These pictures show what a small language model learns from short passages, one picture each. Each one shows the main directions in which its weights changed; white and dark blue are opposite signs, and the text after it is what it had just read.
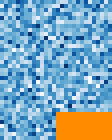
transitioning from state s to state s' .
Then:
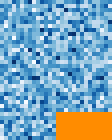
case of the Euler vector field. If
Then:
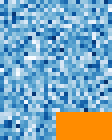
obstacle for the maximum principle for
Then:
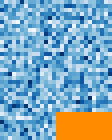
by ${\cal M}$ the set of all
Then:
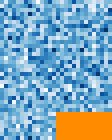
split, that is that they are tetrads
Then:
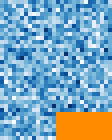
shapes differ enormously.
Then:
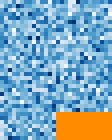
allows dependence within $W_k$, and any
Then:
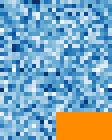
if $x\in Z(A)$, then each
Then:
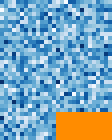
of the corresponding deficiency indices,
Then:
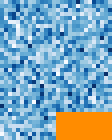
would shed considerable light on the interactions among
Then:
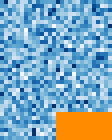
with U-jacketed FRP
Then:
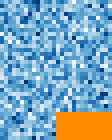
$\lambda\in P^+_G$. \item
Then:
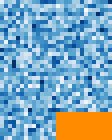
99.8 %, respectively. The highest
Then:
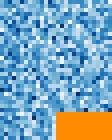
suberifolium* GM:
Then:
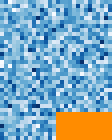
vector field with vanishing covaryant derivative
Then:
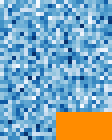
\end{eqnarray*} (using the conventions
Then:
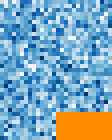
male and female teachers on student
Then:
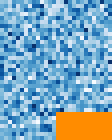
(concerning the penalization coefficient
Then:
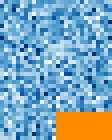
of benzaldehyde to
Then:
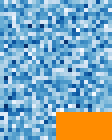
latent level), and on subtests. We
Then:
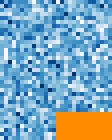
= confused thinking, q_3 =
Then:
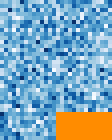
third weight values are obtained with a water
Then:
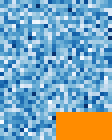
for the specific deliverable in order to include
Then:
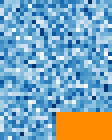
temperature (25°). The oxidation was
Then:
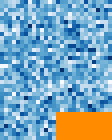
and total population also increase. If population of male
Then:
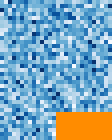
African countries will have to increasingly harness
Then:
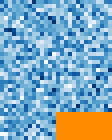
in (\ref{equnit}). One immediately
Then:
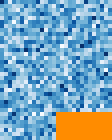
\end{conjecture} \begin{remark}
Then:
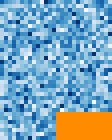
the model did not base the prediction on sensitive
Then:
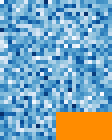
if $f$ is a Boolean
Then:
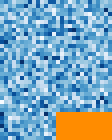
formed as a result of the war.
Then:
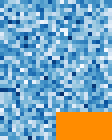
with STS, it was observed that the
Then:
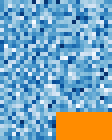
housing cooperative have been of great importance for
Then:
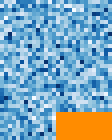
Tubisorus, a new genus of
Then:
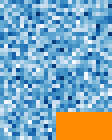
by side) for labels and cartons compared
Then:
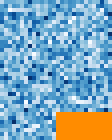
elements, with the internet serving as a
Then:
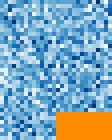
advection to complex stratocumulus simulations
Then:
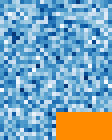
was equal to 3 Lmol^{-1}
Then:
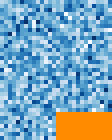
\\ \small $^{1}$Institute of
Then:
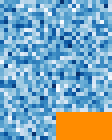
functor having a left adjoint; or
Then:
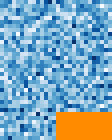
understanding after an educational intervention, indicating a
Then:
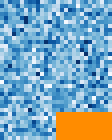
\in \cal A$ either the composition
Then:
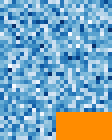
for any $\var>0$ and sufficiently large
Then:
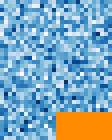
context of infinite-dimensional calculus in locally convex
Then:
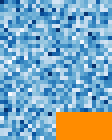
units and their potentialities - To evaluate the
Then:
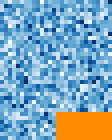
the greatest prosperity of the
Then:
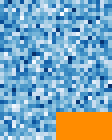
A$. Unless specified otherwise, we always
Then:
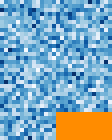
teachers’ innovation. Practically, the
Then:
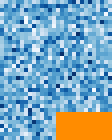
I also argue that the grotesque
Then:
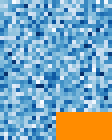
Keywords:} The fractional
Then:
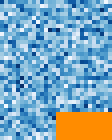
integral which we do not write down is equal to
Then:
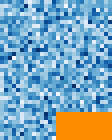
for Siegel modular forms of the
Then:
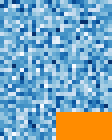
Graphs} \author[A. R.
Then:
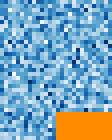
$J$ and $K$ are closed subsets
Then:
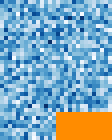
fill in, called with good filling
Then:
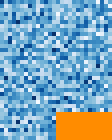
species is the island sister species to
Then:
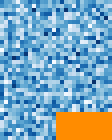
kernel. The time asymmetric kernel performs
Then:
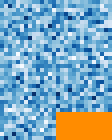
outcomes. | | Lim et al.
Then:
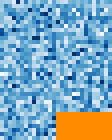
Cubic Continued Fraction}\vskip
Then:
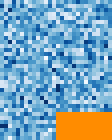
is a ``new'' type $2m$ invariant
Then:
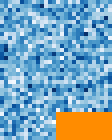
such as more hands-on tasks for
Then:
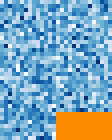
conventional definition of the electric current density operator,
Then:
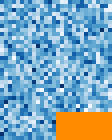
its finite-conditional distributions converge with
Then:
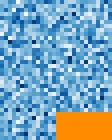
to prove an equation for associativity isomorphisms
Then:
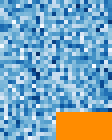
bu kadar büyük
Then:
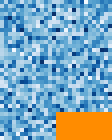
example, the risk of respiratory tract
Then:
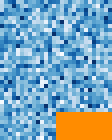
explores some caveats around the causal
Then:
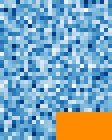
homotopic. Let $\widetilde F\subset
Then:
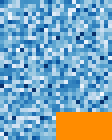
the WFD footprint that is
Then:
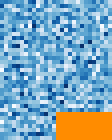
on groups} \section{{\bf Introduction.}}
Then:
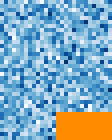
& LANL-JBNU
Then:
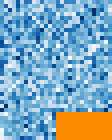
Yang, J. Study on mechanical
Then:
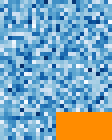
time spent of the respondents completing the
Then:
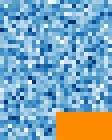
evolution of~$V$. Then, the sequence of
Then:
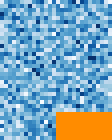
protocol, and then verifying it compared
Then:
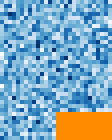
not reusable for any other experiments. These
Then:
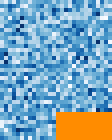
former.\footnote{One can choose
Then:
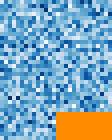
of $\mbf U^-$ and $\mbf
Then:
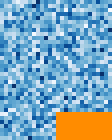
terms of the $s$-derivative at
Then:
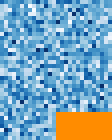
we obtain from the right-hand inequality in
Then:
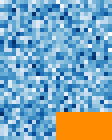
means, we primarily refer to syntactic
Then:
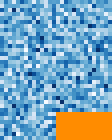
$\widetilde{S}(G)$. Replacing
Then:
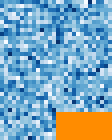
is a subset $M'$ of $M$, where
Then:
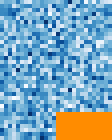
robot operating system (ROS) system
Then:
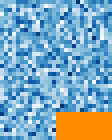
enzymatic activities are known to be
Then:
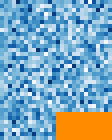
across imaging modalities, and the ability
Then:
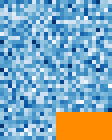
social change', *Harvard Business
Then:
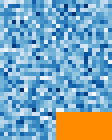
alternative. Reducing and reusing is
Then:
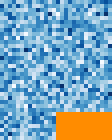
contraction, with a 30-second rest
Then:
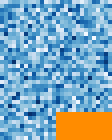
the polynomial space over the interval $[a,b]$,
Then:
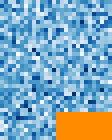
2D materials networks, the ratio of
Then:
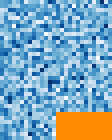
in real cases where the measurement vector is of
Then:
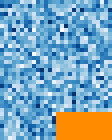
+ \theta(d_\infty(s_i
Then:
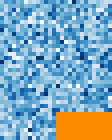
$, ensuring that the exponential part remains
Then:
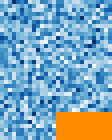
of 20. The average EU-DQS
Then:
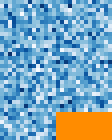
Photodynamic Effects of
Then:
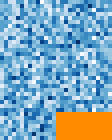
Patches, Dimenhydrinate
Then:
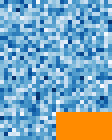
the Effect of Atorvastatin
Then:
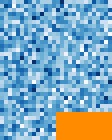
$$ where $\hat{u}_0$ is the
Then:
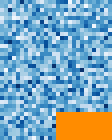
th August grafting 5. T
